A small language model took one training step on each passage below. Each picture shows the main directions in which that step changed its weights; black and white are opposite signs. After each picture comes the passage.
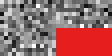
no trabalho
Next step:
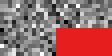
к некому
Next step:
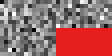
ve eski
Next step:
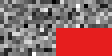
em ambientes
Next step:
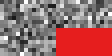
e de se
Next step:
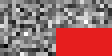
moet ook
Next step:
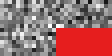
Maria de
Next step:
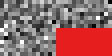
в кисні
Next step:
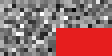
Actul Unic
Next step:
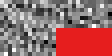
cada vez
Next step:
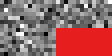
within the
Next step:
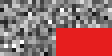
Cu alte
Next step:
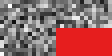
como a la
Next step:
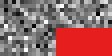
wells and
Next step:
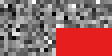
В НУА
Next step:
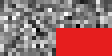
aan het
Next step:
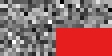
exemplar al
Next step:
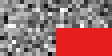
all over
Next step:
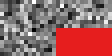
no sistema
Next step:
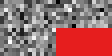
пор в
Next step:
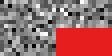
obtenção do
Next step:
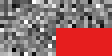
sono stati
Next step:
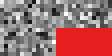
müze ve
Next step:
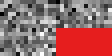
variância %
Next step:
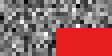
system of
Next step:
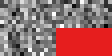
al sur de las
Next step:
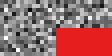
como: Manter
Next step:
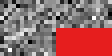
beradi. U
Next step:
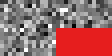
over the
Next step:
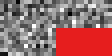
la mejora
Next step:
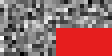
con mayor
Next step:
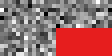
tili va
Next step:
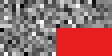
است با
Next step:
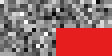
was das
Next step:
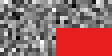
que ainda
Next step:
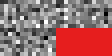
мари) до
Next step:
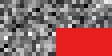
ham tarbiya
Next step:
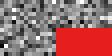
aportes do
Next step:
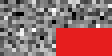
As normas
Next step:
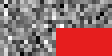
et al.
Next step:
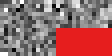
etkisi ve
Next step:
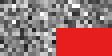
mediadores de
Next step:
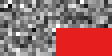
the impact
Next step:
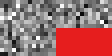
en toute
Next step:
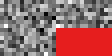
Latina y
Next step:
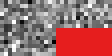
interagem com
